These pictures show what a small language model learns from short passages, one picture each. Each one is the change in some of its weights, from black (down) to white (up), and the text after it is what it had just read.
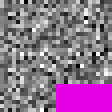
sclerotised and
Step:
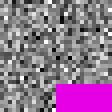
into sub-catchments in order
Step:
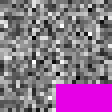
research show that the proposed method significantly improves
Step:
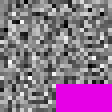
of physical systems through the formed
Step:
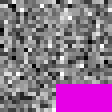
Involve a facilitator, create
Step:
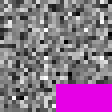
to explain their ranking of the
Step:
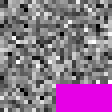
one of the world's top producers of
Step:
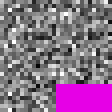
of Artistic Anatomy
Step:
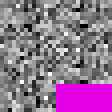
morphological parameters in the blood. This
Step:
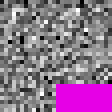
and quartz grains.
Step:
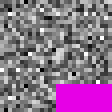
in genres often regarded as
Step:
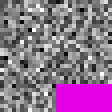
of other things that affect smoking
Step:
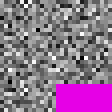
11-day runtime with the initial
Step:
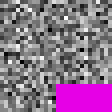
reasons, at low acetate
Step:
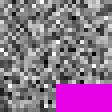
health care systems requires the definition of
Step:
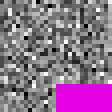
that hatched from the egg
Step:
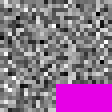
process. Evaluation also helps to ensure
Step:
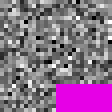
sequence: $\forall k \in
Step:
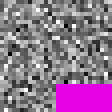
other ground vehicles, due to high
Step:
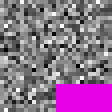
mixture was heated for 6 h at
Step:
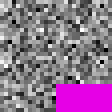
et al. Its features are described
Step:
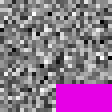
and actions of parents towards dental and
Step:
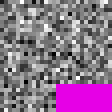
1.3 tonnes of
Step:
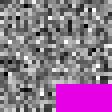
and energy efficiency than homogeneous
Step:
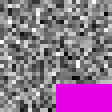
the values of moderation (3) education
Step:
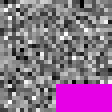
I come back home, these
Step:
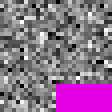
Date Range: 9 CE -
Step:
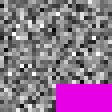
the realization of several technological systems,
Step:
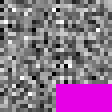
OF GENERATIVE AI No
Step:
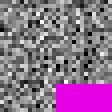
group. Experimental Design The
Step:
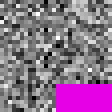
Network) The Probabilistic
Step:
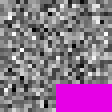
Issue 2, Page Number
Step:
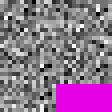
structure. It is also noticed that
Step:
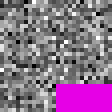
finding that a majority of the
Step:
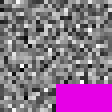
a base for collation, and his second
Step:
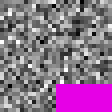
in Sri Lanka for the future
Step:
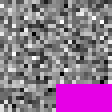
than the earlier - Fixture
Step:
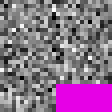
process in a shorter time (6
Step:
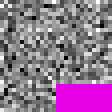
studies have already been carried out, such as
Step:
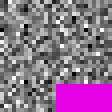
development of efficiency and transparency in
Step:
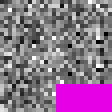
not to include it in this equation,
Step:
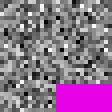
and finished in 1945, one of
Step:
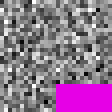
user engagement in digital educational games during evaluation
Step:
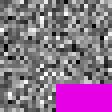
deliverable to facilitate this process.
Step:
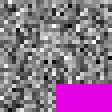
from the websites of the stock
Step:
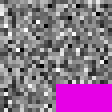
not fall in this criterion were
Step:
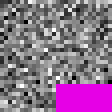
is a way to enable the development of
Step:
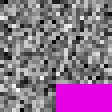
to Snake Park can
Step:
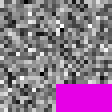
many types of pathogens, with
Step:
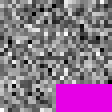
gathered during Period 3 of
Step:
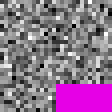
plastic litter to impact so many
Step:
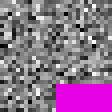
Particular trust General trust High
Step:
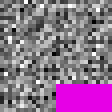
ACTION_ipc ⇒
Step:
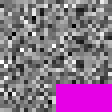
of religious commitment five items are taken
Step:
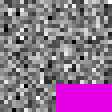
as wheat, barley,
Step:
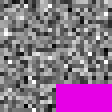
features, and a review of PL-based
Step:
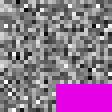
cm^{-1} . The CN and
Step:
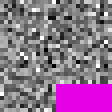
and alkalis. Thus, on
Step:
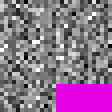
mammary parenchyma,
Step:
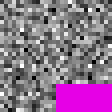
from low socio-economic status (low
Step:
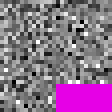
are responsible for causing a wide range of
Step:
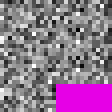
positive patients. The primary clinical features were weight
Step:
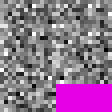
0.000 Results in Table 5 indicates
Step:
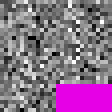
analysis procedure The three-electrode
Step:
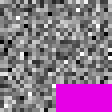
with alcohol and opioid
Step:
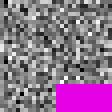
use of surveillance samples was obtained from
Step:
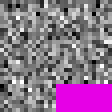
appearance of the corroded surface
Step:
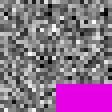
contrary tendencies [21]. For
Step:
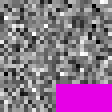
three people striking the same
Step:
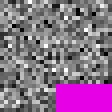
we describe a simulation tool that we developed
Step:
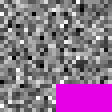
was highest in wet seeding by
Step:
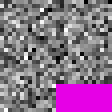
protection. However, in a study of
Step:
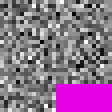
and provide all the required information - They must
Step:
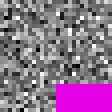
each X_i is geometric
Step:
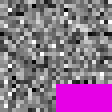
The FSO channel in contrast with
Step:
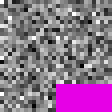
[7, 8]. The results in low
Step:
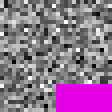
conquer and exploit
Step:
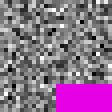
can write 13 as: $13
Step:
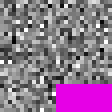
cool, it was weighed.
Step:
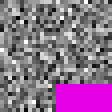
language in segments of collocation size,
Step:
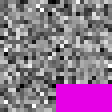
assigning the Vietnam
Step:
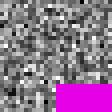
Yugoslav case stands out
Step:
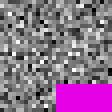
– high performance computing IRI -
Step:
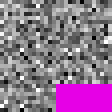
Registered Image Fig 10 GA
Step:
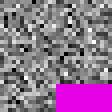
number of non-energy sectors,
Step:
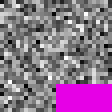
N Mean Std. Deviation
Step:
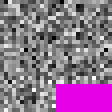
of composite properties could be achieved with the
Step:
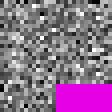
structured discussion in a real project). -
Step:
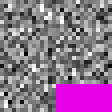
politics and plays role in increasing
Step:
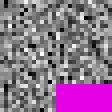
the collective interest, the public good,
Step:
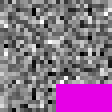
the DPPH method was adapted
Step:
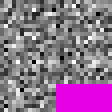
analysis, Qualitative data was expressed
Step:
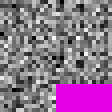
of the current Ministry of Education and
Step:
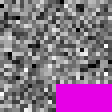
of natural fiber reduced the thermal conductivity
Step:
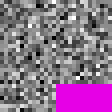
-Cu_B center of the
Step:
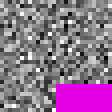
namely rule based controller and
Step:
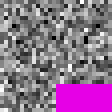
minimal when remuneration increases alongside
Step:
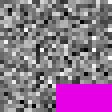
is identified using binary search. model
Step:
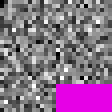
development trajectory of a united
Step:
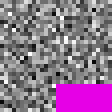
role in understanding the impressions of service
